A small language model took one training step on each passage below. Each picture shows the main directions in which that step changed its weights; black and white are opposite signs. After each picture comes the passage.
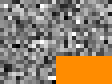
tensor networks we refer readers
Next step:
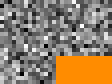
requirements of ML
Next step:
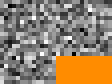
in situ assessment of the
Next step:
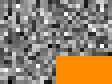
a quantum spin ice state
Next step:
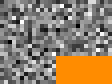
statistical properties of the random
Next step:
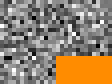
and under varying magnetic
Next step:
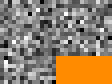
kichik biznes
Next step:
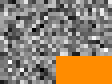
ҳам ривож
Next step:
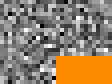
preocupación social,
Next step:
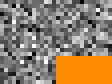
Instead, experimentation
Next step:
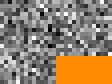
provenienti da
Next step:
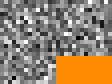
(horizontal) part
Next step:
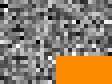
экон. наук,
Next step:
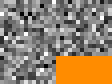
predicting brain activity
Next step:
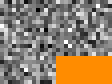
Karena nilai
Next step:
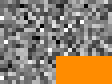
and Sikivie found
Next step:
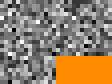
3. O'qituvchi
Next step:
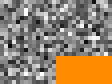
eseri bir ok
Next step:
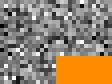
retrieval, which can be
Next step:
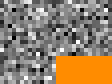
same as those defined in
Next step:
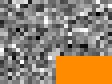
Waldtage –
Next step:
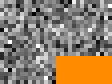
samaradorligini oshirish maqsadida
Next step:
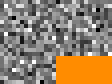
bilan muloqot qilish
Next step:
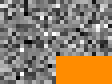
государственных и
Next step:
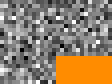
K. Eliason,
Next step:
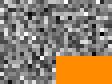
sohasi juda
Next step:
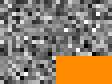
ganja tiga
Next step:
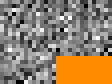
CFL phase is smaller
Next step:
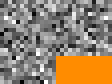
reduzir sua tendência
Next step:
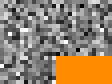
\# products & 0
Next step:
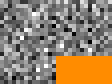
use (generalized) conformal
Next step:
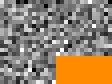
Эффективные педагогические
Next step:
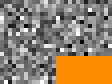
en Investigación de
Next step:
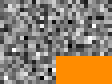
that the double poles generated
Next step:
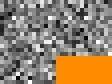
the three subsets were
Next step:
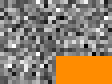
be $ \rbas =
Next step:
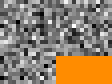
impact parameter sampling and the
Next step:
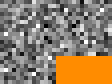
muammosi milliy iqtisodiyotning
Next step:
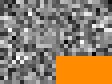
safely approximated to
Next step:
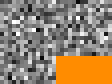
nucleon is at positive energy
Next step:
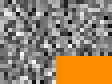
been no internal change in the
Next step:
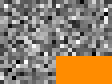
normativa da conduta
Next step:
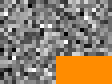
bo'lgan funktsional
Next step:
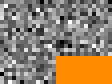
H. Xiao,
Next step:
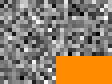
$k$, and the
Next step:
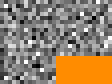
assim como fatores
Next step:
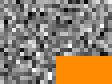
chiqarish imkoniyatini
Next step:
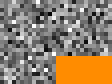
give the proper spectrum. In
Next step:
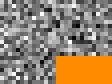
classical computers, which could
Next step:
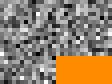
mass (real or
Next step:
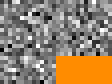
de crianças com
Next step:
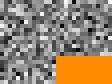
of Business and
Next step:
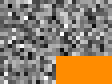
objetivo identificar as ações
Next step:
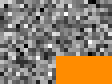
a faixa etária
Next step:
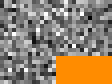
postulates such as the
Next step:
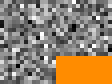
does the survey cover
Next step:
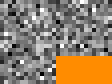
we plan to evaluate the
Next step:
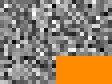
the operators which remain taking the
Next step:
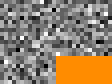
the general feasibility
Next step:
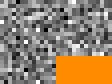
синдром ва
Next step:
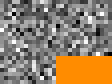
promising to observe the
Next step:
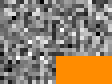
into scientific circulation of a
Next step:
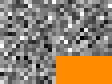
(PEI) nos
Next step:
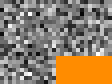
wordt. De
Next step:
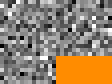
va tayyorgarlik
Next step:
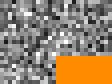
9 records with dates
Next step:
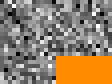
relative to the typical momentum transfer
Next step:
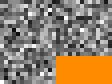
presence of the primary ones.
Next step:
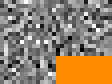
orientation of the interface are
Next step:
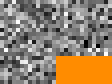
to reveal the interplay
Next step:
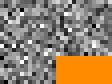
todas las luchas
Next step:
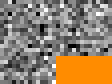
there signs of a large
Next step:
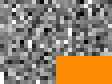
temperatures as determined by Soon
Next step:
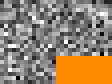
the market, we demonstrate
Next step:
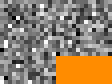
height of $300$~km
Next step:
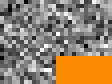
by enabling the
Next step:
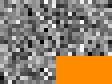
data equally well. In
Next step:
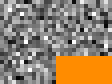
of possible bitstring
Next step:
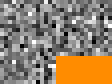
seus escores e de
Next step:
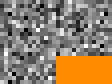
process. This model yields
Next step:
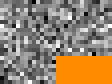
introduced reparametrization
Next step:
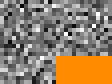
переход в режим
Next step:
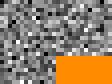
coduri morale.
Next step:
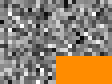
because I now consider we should
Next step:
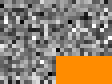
SAT Attack:
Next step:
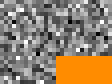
eine erweiterte
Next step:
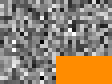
are finite. Note that the
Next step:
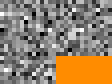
correction. For citation:
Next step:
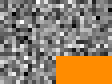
ile gelişen, son
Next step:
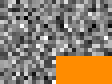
se ha dado lo que
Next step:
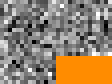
macular edema.
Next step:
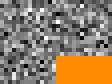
fields are fundamental mathematical
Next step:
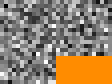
avec des ressorts
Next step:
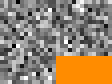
la Figura 10.
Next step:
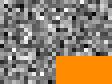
ko'plab rivojlangan
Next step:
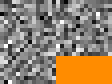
Textile and
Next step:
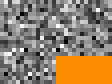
two timescale model is
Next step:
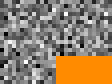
que se conoce como
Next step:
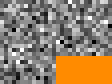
that periodic potentials with
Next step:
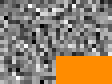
is due to the singlet
